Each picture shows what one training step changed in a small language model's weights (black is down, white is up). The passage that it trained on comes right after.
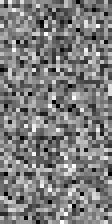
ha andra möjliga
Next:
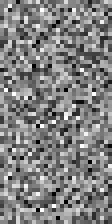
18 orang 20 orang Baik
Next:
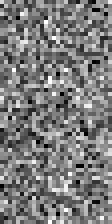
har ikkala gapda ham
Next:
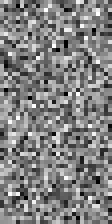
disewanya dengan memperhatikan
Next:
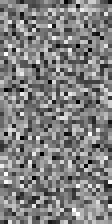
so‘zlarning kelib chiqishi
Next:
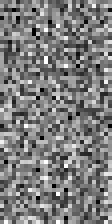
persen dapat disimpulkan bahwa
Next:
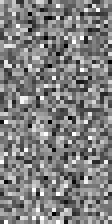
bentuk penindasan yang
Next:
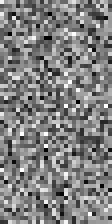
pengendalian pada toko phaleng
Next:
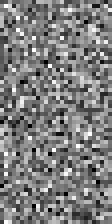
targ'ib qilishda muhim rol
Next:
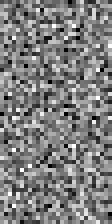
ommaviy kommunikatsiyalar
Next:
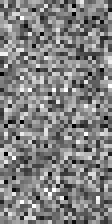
посвященные гибели
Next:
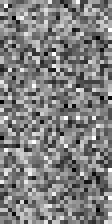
detta i lika stor
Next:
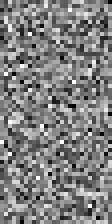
средней и значительной в
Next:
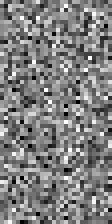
ainda após o seu falecimento
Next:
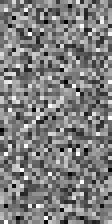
Республике) E-mail:
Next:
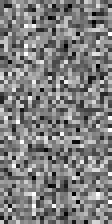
por el personal universitario en
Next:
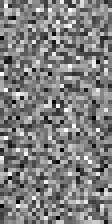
ya'ni psixologik tomondan
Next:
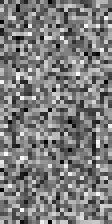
alohida fan sifatida joriy
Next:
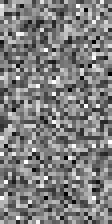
ensino pré-escolar até
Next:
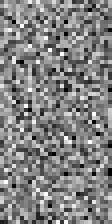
– der beste, am besten
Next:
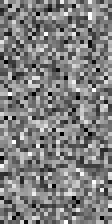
României în Republica
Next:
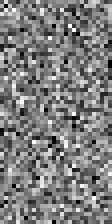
ko‘rsatkich 1986 yilda
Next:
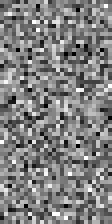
точки зору, можна
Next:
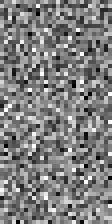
e a associação de pessoas
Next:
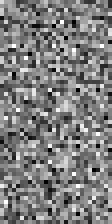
akadēmiskajām un
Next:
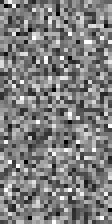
o‘yin jarayonlari maksimal
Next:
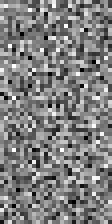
hisobot. Kompaniya yuridik
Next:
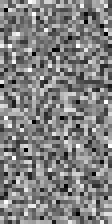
Qarz mablag'lar /
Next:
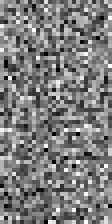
toshlar bilan bezatilgan
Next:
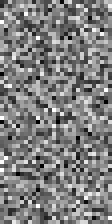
L.* widely spread in
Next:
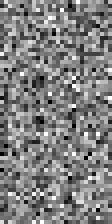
universidades uno de los grandes
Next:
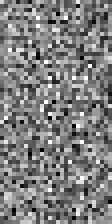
таким названием,
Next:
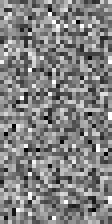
чинники, що визначають
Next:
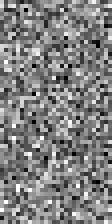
ijodida "o'ziga
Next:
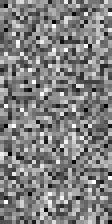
em áreas como a igualdade
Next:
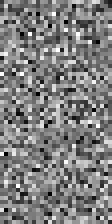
Х. Критическая
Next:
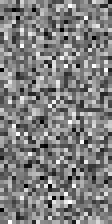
estimulación. Los gestos
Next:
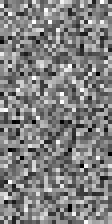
que as maiores dificuldades na
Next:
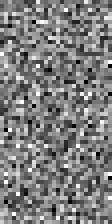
desenvolvimento pessoal e profissional”.
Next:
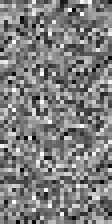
(Бухара) Эшонов
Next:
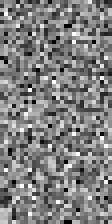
литературы, миссию
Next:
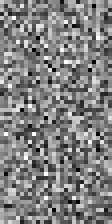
мережі Інтернет.
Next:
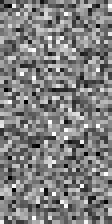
imkoniyatlarini cheklashini
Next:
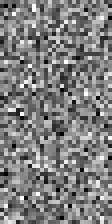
todo lo que ha generado. En
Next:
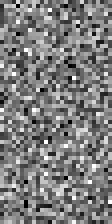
Cunha – Coordenador do
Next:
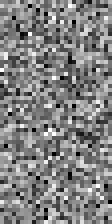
А.Я. Данилюк
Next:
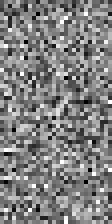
seiring dengan fenomena
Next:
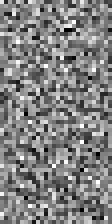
ped. soch. M.,
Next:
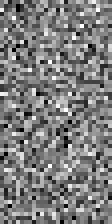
IFAC hanteert voor
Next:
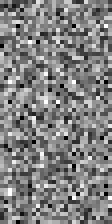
recuperando está en beneficio
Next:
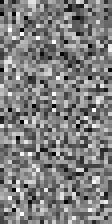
arterial hypertension.
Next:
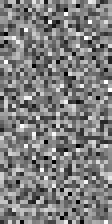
innert kürzester Zeit
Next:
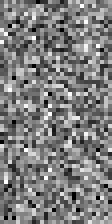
uni - raqamli texnologiyalar,
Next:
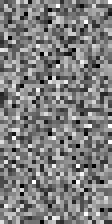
případech transparentní
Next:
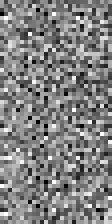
Н. В. Росточило.
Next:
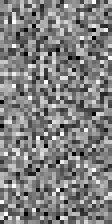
Balanced Scorecard.
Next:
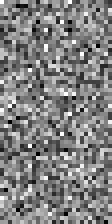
the presence of women,
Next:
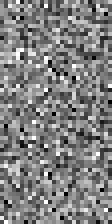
контейнерів [11]. У
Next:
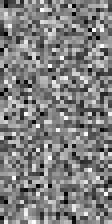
траекторий студентов
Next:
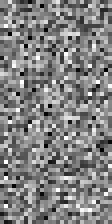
фактором ризику розвитку
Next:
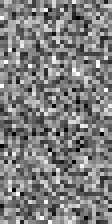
bog'liq. Xususan,
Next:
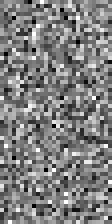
su productividad laboral; en
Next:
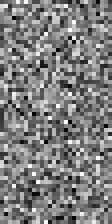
numa alegada “convivência
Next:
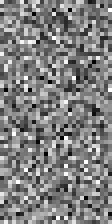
av substratet. 75
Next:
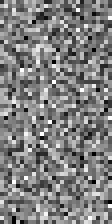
mas também foram catalisadoras na
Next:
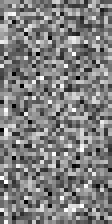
την εξής
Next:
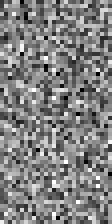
qo'llaniladi. Testologiya
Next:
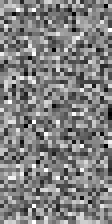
на ее улучшение
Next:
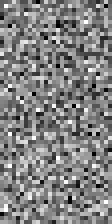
tezkor tahlil Barcha
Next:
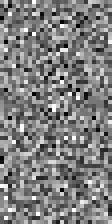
Ethernet*, konektor
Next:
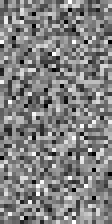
infecções vaginais recorrentes
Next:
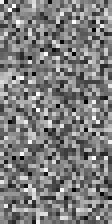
подвергаться личностные
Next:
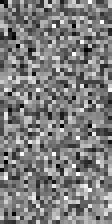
дисконтування; - 4)
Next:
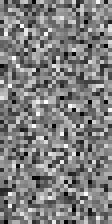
tiempo de la mente. Sin
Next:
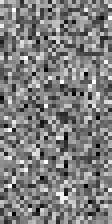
tujuan dari penggunaan
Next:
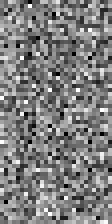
и исследование философских
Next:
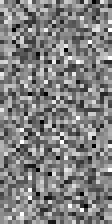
private Vertiefungen dazu. Sie
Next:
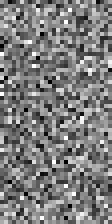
CUTE: CRETA
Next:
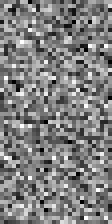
i pH sredine. U
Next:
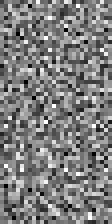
a high-fat and
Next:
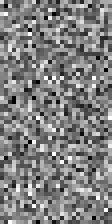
голени, 2 случая
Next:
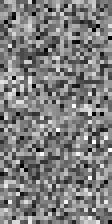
новой костной ткани,
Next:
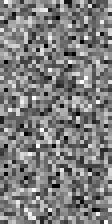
mahallalari ko`p, ularning
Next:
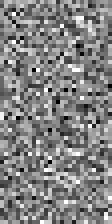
Китай – Європа
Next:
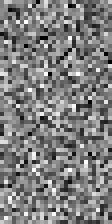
Estimular iniciativas de produção
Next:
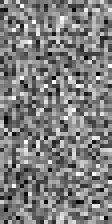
nazorati tergovchi
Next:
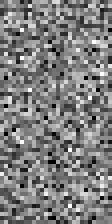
чиқиши ва адолатли
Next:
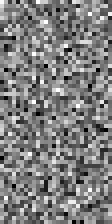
Persamaan Dengan Artikel
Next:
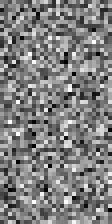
y por tanto como un recurso
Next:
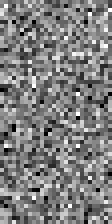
здоровью, утраты
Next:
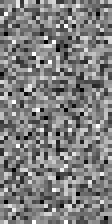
III. LEER VAN DE
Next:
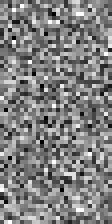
вклад в формирование национального
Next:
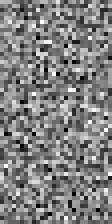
орган письма. Данная
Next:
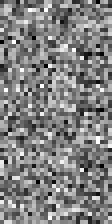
tal". É preciso
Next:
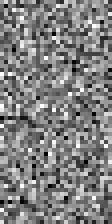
ta'sir ko'rsatadi.
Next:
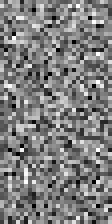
un sistema di monitoraggio e
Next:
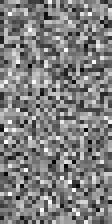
ser respondidas justamente a
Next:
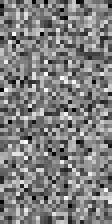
como os indivíduos que
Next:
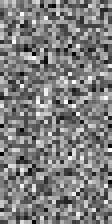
os próprios idosos.
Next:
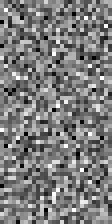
on the Internet. Through
